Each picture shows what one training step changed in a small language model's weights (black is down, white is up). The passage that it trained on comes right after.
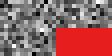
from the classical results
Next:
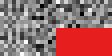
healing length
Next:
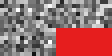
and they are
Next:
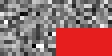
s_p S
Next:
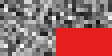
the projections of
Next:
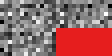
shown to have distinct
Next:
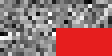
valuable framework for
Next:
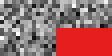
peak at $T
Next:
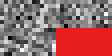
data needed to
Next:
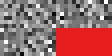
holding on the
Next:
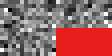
simplicial complexes to
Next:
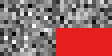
follows that the state
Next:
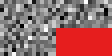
information within finite
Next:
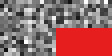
to the measured
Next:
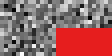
$M$, then
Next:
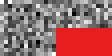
collection of particles of
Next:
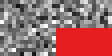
the greatest
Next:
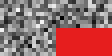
soil and minimising
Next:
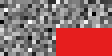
regret for the
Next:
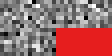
problem of climate change
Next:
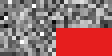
of smuon
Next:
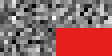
High Performance
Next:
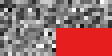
D$ can be
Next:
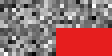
implicit relation between
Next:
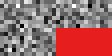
more appropriate at high
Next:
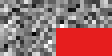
these constants, we
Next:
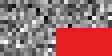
I believe that
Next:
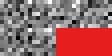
free fluid flow region
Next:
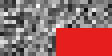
flavour or
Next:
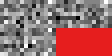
deviations are similar
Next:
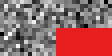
a direct interest in
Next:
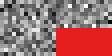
could be collected after
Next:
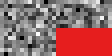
between charges on
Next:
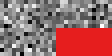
error arrays
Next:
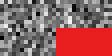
regulation. These
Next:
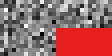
$V$ is
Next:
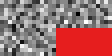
research in the field
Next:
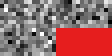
the surface becomes independent
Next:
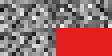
followed by the
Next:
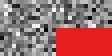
up diagram is input
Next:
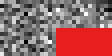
These almost certainly
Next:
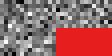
associated with adverse
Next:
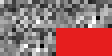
falling under
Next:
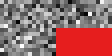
vector meson
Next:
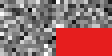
cycle ; \draw
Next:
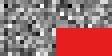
characterisation and classification
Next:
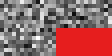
in the literatures
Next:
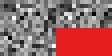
also belongs to
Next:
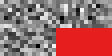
law to $\sigma
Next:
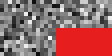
the present study.
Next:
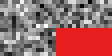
arms or
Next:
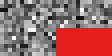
considered as the dependent
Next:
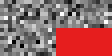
was experimentally obtained
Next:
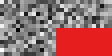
45 Secondary
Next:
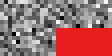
of many modern symmetric
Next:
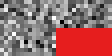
the Greddy
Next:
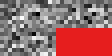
Theory of computing},
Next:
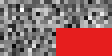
objectives. Research
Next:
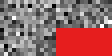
surprising that
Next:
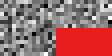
RHS of
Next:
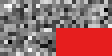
proper $X$.
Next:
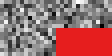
needs of less
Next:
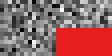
the leading mechanism.
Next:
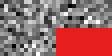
the applied power,
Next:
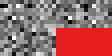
theorem for integration along
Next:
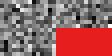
any two points of
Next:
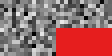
la calidad
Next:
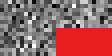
more complicated expressions.
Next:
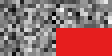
one has the following
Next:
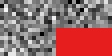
the composite system
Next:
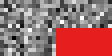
set and the lower
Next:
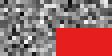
and data, we
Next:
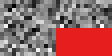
theory, that while
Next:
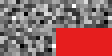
On the other
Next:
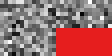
or equivalently,
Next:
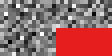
neither replaces
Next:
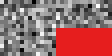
progression and
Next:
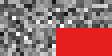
statements over all the
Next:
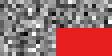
with the cage
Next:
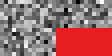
of linear systems
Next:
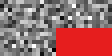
to conclude that there
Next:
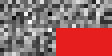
in the table.
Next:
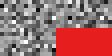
the full service)
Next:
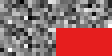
finite noise strength
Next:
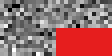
indentation resistance,
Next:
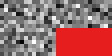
the round
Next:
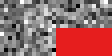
complex structure, we
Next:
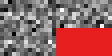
The basic result proved
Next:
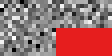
a gradient estimate for
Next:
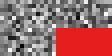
outside the closed unit
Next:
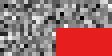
need for a structural
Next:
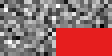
the detector first
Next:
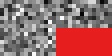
objective was defined as
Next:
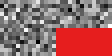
non si de'
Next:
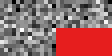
metrics for fault
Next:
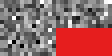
results are obtained by
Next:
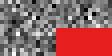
sector may differ.
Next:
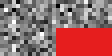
Moreover the most part
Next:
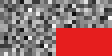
some sensible way
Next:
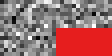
= \nabla
